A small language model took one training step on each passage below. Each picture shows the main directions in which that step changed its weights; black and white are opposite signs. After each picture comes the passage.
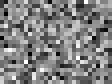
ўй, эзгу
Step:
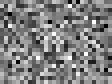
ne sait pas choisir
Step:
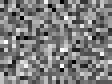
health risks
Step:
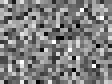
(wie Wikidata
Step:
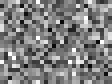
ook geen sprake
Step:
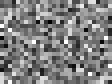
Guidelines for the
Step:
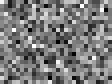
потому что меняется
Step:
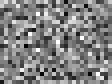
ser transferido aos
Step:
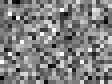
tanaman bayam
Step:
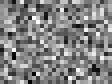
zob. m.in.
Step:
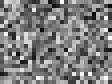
de datos como segundo
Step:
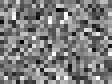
an'analari va
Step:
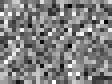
société. Un
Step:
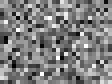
tepasida turishini
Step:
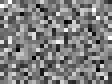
die Ausweitung des
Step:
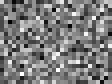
B - lag operator
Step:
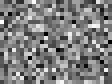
próprio. A
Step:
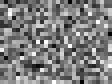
olamayacak kadar
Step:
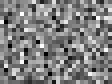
nombres tales como
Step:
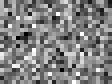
dicho patrimonio.
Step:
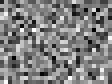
o preconceito muitas
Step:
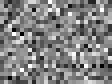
de inclusión se
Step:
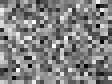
error refractivo,
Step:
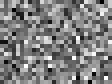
isolados ou de forma
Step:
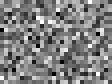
ilhas de calor e
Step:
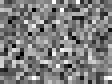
2 ed. São
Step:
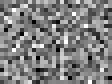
einen String und
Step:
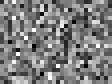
va o'tkazishi
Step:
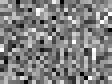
podem provocar
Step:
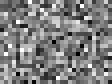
свободно мечтать
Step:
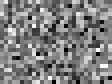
Cueillette du Clos
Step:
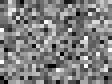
ildam borayotgan
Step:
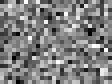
должен в полном
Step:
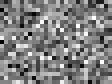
bilan birga qo'shib,
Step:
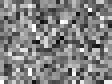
hozirgi zamon
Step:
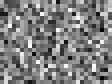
cheklashga doir ishlar
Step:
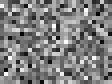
Interventionen, die
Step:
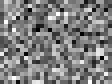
de AF na população
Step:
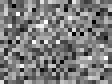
processus de modélisation
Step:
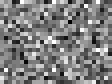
ma'lum ishlar uchun
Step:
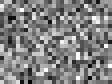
with raw materials –
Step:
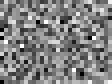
historical transformation of
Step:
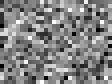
września ci
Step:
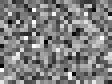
of Underage Consumers
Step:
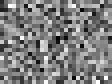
است. در
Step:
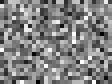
семантики этого
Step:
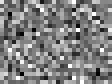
einbezogen. Die
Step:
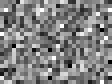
adanya riwayat
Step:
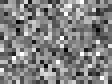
строятся по
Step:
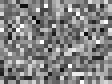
qatorda ekologiya va
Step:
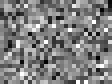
a permissão para
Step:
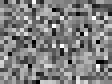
Outhwaite e
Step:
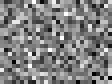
Somoniyning o‘z
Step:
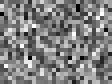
разрушений. На
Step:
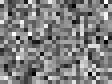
является основой
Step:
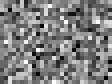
rahatsız eder.
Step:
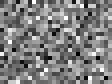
De outra forma,
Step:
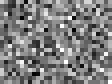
доступом к
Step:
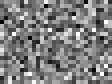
озуқалар билан
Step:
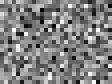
Brazilian State at
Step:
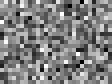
билан бирга,
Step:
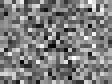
de dificuldade, sendo
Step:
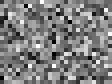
aniqlandi: 1.
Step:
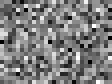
and Works of Art in
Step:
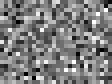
colocaron discos de
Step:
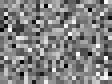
energiya manbalariga
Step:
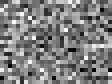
con obras premiadas,
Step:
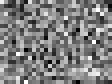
показателей и
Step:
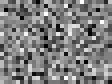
по исследуемой
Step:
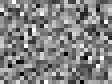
veut légitime.
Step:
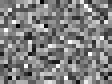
limitação dos resultados
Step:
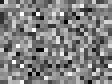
jurídica contra
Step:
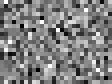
uchun tadbirkorlar
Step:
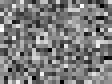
Brasil, como os
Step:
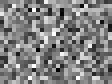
transforma o aprendizado em
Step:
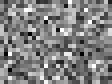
turizmi va qadimiy
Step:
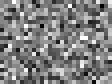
bu esa ijtimoiy
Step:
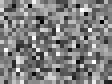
borada muhim
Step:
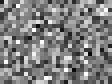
Coronavírus com
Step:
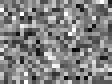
DISCERN analizando
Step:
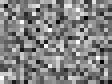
марта оширади.
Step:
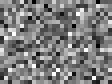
graines viables
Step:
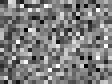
Конвенције о
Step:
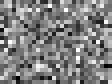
utilizar efetivamente
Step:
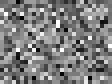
humano; para isso,
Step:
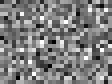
sustligining klassik
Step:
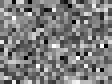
characteristics in
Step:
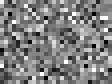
développement de
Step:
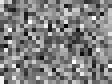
que invariavelmente
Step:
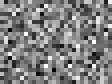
conformidade com as boas
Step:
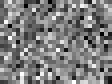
de pessoas do
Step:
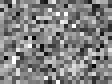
magnitud del
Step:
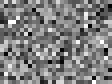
21) commentaires
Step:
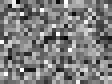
à celui observé
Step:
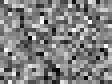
dulu sampai
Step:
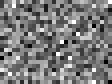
grande regocijo
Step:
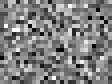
особенно значимо для
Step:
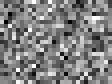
de nada. Mientras
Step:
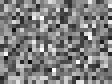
Rauf Parfi
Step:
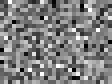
REASON WORD
